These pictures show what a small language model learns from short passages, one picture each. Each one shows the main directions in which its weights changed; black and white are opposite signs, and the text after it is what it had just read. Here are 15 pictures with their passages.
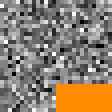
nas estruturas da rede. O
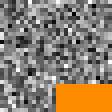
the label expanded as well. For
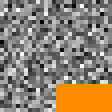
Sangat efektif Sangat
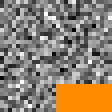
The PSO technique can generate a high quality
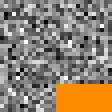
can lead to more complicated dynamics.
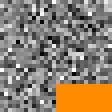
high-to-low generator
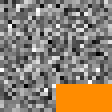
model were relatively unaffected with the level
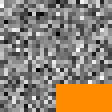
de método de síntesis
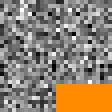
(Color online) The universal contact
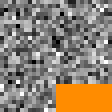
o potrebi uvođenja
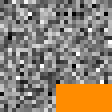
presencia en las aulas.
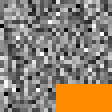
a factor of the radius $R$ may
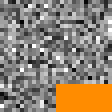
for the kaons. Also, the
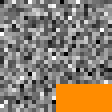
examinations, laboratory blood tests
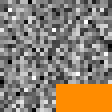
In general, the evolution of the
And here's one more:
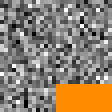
Its key feature is conducting edge
